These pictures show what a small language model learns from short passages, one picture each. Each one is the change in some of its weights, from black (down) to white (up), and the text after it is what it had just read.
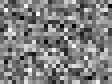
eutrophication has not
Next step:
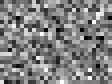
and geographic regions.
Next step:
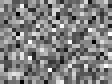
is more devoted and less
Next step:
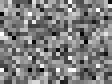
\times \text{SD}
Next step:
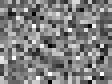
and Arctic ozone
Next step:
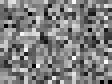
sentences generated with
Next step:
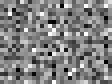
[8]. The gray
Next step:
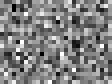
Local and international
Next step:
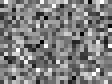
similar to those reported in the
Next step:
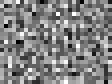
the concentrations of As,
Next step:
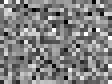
20 5 Main features of
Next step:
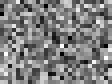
in the body which
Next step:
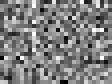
speech statement. Such
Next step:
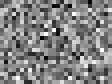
left overnight.
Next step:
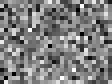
in textbooks and
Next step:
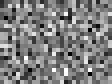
Spline. The application of
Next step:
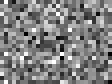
Al-Saud, may
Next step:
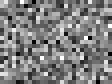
In this section we present our proposed
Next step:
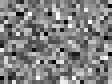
materials, the importance of
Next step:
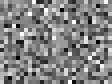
the CMEMS DA
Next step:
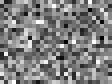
index (Halpern
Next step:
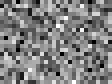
enables large-scale,
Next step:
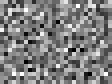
published sources as
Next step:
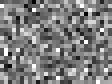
Arts** Programme
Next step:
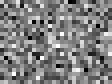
SOD – superoxide
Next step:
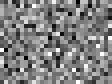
had one person, and a
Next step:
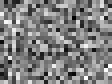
When it comes to the
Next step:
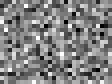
of Schiff base
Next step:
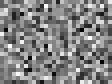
as a yes (or
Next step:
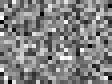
have taken molar
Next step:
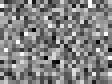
users to connect and interact
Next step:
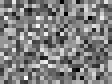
in some cases by the presence
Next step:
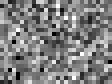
tested a popular key
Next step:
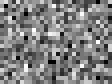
lubricant, four
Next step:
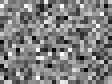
delle Piante,
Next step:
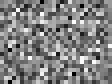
basic composite mechanical
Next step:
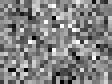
Requirements are an
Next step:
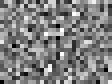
to which the members of a
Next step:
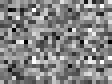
that the Indonesian
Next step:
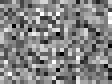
that connects with other
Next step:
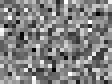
30 dB at low
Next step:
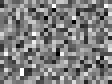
how to communicate their
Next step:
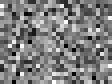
predicates which explicitly
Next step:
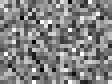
Other studies, notably
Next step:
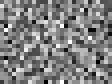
of the Cattle
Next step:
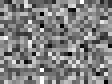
study found teachers to have
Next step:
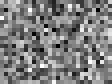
form of aggregation.
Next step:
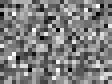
pharmaceutical or
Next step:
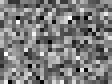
incurred on input
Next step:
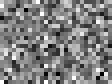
in making the best possible
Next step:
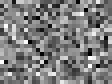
associated with this article can
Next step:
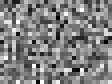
When the average node's
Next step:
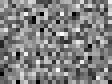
the world’s leading
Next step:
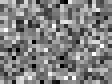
and Resistance Gene
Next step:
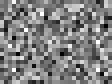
{ If (values
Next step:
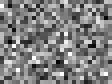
due to uncertainties in
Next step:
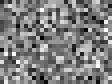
Networks using cisco
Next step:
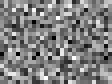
Parameters All
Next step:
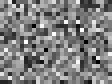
was analyzed. The
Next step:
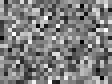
reaches USD 150
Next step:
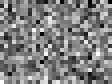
no work has been done on
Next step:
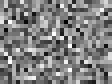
unfunded mandates
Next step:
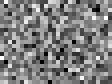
of the way and not even
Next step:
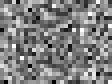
Liu et al.
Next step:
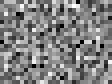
the network, as every
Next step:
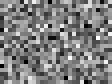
Figure 1. Process for
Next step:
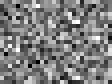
art and sports, the
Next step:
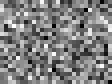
gratitude to
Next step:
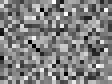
end of this range is shown
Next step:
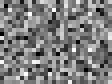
growth has not always
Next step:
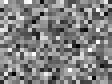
G}{\partial n}
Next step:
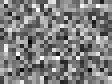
of villages. It has
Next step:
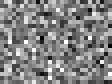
to 8 seconds (=4
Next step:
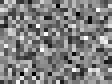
in range of (50 to
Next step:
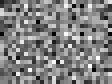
than their younger
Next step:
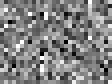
integration of four recent
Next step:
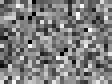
urine samples before
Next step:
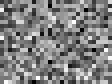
meet? - Data access
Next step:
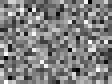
mobile robot in
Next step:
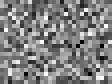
such as conceptualization,
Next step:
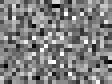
approach - Each event or
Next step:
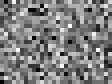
R, Canavan
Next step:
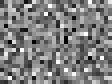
communities. Few studies have
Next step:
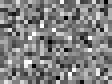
showing some limitations.
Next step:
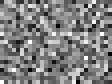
by the technical standards according
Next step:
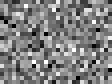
option for securing higher
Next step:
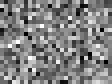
system in various mobility cases.
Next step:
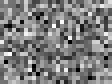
manuscript. All
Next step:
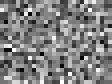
under a single platform as
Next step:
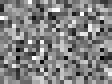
previous study reported that high frequency
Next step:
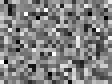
[3]. Risk factors
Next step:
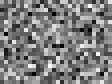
for the provision of effective information
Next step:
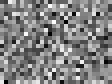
coexist. Mr.
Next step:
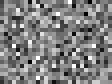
and technical writing* -
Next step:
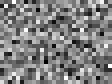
ataka*; primary
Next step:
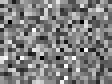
topic title for this
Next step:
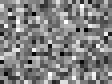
Axborot va
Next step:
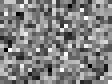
the discovery learning method in
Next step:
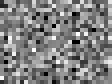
the patients who presented to the
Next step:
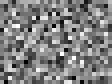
more important in fuel
